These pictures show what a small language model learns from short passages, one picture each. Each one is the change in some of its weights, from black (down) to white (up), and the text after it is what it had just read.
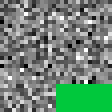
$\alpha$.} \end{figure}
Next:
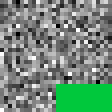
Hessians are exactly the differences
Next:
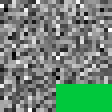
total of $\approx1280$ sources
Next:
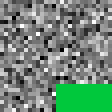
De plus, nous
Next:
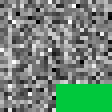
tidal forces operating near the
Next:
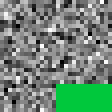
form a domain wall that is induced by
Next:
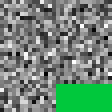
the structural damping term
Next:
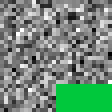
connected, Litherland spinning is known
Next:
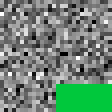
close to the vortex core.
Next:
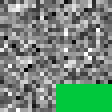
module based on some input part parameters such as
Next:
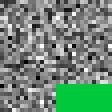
important question is in which space we should
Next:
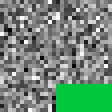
\eqref{03}, we get
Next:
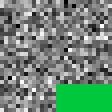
velocity reaches $v_D$,
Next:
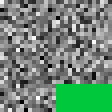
and density of $\GLtwoZ$
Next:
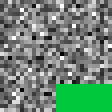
\end{align} %As a
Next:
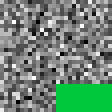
Engl\"ander and Winter
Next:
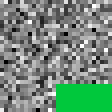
\in {\mathcal O}_h$.
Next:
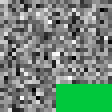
contains the same number of even permutations
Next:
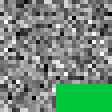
on the non zero modes as
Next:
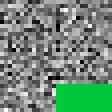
to overcome two shortcomings of
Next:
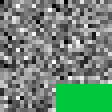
Then $\psi$ is a faithful
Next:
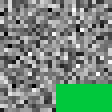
is an arc from enclave
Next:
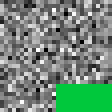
Consider a flow on finite dimensional smooth compact
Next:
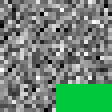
simply consider the 1-sequences of
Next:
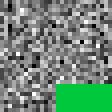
so the polynomial \begin{equation}
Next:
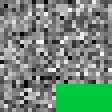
be considered as a cost factor.
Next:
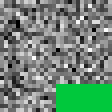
non-invertible density matrices exists
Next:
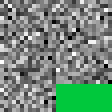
the literature, to our
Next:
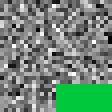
will be a good approximation of the
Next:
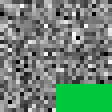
ranging from 0.243 to
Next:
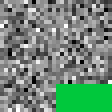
0.1 and one of the three distributions
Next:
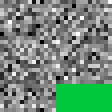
These results are not immediate consequences
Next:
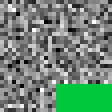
symmetric functions over the field of rational numbers
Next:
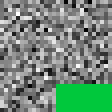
Glass (SAAO*
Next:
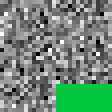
RI, DDI,
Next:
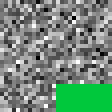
\caption{ The simulation results of
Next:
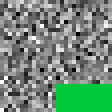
at individual primes) and the analytic
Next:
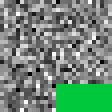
punctures out of a bad
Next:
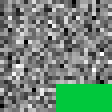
\cst-algebras $A$
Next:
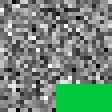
Britten and Lemire,
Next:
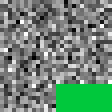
have excluded $k=2$
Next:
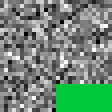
autonomous interplanetary
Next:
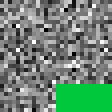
of the particle geometry. When concentration of
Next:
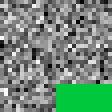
of a result of this type.
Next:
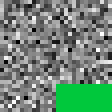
(and diagonal) Wilson coefficients
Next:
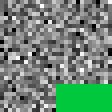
space~\cite{Bj}. Let us
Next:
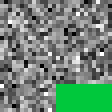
and gravity $g_{\odot}
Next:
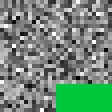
the ligand is placed in the
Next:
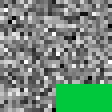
model at the future high energy
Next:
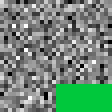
the order parameter, giving rise to
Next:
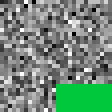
dependence of the tidal Love
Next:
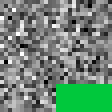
with different transition frequencies to account for
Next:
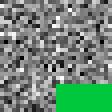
plan to enhance the structure,
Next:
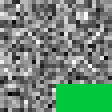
density profiles and in-fall velocity
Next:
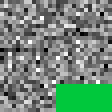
there is a number $A \ge
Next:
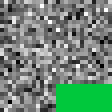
has cardinality $1.$
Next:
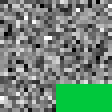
$H_2$ is a tree
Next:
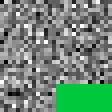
using performance and data profiles as introduced in
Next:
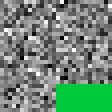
and (b), respectively, for
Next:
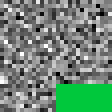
can have arbitrarily large topological
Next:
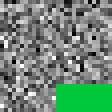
universal cover $G$ and fundamental
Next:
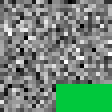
and neutrino physics have been
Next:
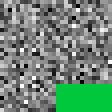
conventional DG units.
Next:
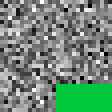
larger than $10^{-5}$ and a
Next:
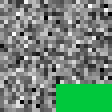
the understanding of the strong maximum
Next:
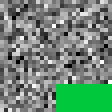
is the generic fibre of a closed
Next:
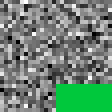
direction, i.~e., individuals
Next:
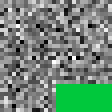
arc in $R$ such that
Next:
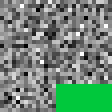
(the vortex chiralities
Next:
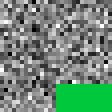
event and its impact such as the change
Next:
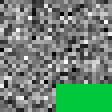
using experimental lattice constants. For total-energy
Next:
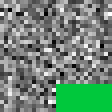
the binary focal cross-entropy
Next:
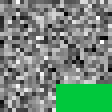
there is a corresponding direct product decomposition of groups
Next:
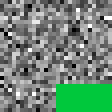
are: \vskip 0.2cm
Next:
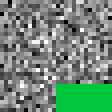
the continuum $\gamma$-ray spectra that
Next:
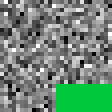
in $x$ and finitely many nonnegative
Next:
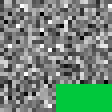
A negative $\theta_{P}$ for all
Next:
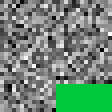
are two Hilbert spaces and $
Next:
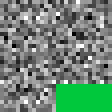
The uniaxiality of the phase
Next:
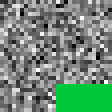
= \grrow \multiply
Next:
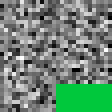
spin-orbital interaction which turns
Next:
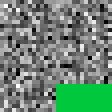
formula and inserting in the computations
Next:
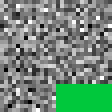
and it will uniformly select an
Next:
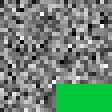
of $H_y$ to
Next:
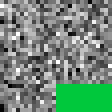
a compactness-preserving complete
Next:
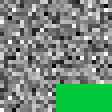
its contribution to the total energy would be
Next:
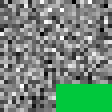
the gamma-ray detector
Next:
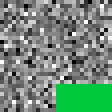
backward propagating modes in
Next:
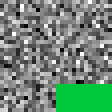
virial region) is a factor
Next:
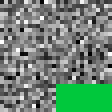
we will also use it here.
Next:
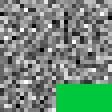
$K^+$ transverse mass spectra at
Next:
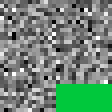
their devices. This was done to
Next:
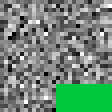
Impact of Data},
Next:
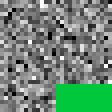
$C_{ii}$ defined in
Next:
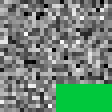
= O\left((\Delta
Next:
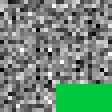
respect to any maximal connected subset of interest.
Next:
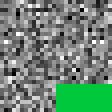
$\epsilon$ indicated as examples.
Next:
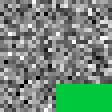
He proved that the so-called
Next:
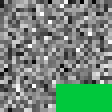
never intersect {any
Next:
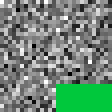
PNC como área
